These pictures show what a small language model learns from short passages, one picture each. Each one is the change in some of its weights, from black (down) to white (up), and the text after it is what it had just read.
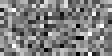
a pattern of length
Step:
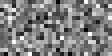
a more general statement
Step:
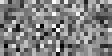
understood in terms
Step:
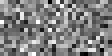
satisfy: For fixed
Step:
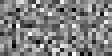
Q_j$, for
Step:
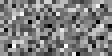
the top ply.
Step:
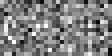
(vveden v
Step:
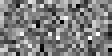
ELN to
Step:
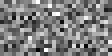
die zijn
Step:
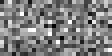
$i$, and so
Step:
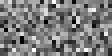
skills and
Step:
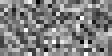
from table 4 suggest
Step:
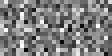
истец в
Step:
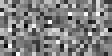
in viscosity is
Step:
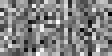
a qualidade de
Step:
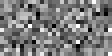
statistika -
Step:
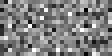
viewed as taking
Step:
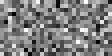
and choosing $$
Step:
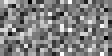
de Deber y
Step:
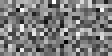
who enrolled in
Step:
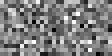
Assuming for
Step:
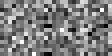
the standard error of the
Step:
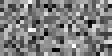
digital project environment used in
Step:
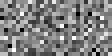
significantly increased after
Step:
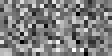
who conducted a
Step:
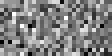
distinguished vertices
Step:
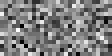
más precoces
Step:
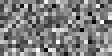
areas. In smaller
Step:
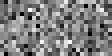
integrated facility
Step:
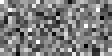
and memorization of
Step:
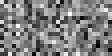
leg joint
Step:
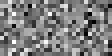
Open training activities
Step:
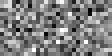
integer solution.
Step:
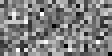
roughly the
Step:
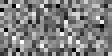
interests in this
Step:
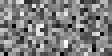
Ces universités
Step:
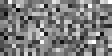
to the south of
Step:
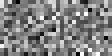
\] This implies the
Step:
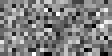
the inclusion.
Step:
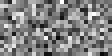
the triplets
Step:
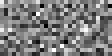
humanity. To
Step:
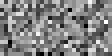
dominated by the
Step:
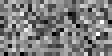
food supply and
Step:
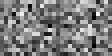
here that if the
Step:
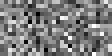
evaluasi dan
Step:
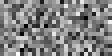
calibrate the
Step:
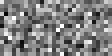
(usually called
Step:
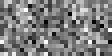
numerical example is provided to
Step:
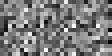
хотя бы
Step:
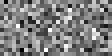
the wrong
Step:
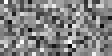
incluye a la
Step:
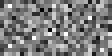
tarefa quase
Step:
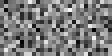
overall level is
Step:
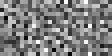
in the form of
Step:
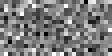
that there can be at
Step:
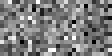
systems. References
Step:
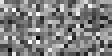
that is equivalent to a
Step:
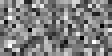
Ministry of
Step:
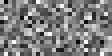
animals. The
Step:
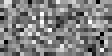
de 12 años
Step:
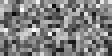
one, two and three
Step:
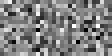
um ano de
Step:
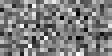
to extend the
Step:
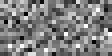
was vor allem
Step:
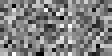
the present approach is also
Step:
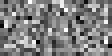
(Year Of
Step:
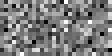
children who performed
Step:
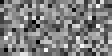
bir jinsli
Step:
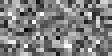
tactical plans
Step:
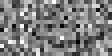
to the functor found
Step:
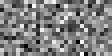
to compute constants
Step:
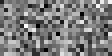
both networks follow some
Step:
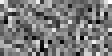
and Weight of
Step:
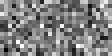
dans les grands
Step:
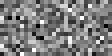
is to prove that the
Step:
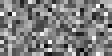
a 0.01 learning
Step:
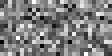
household and
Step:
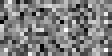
ETD volume
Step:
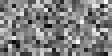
the path and thus the
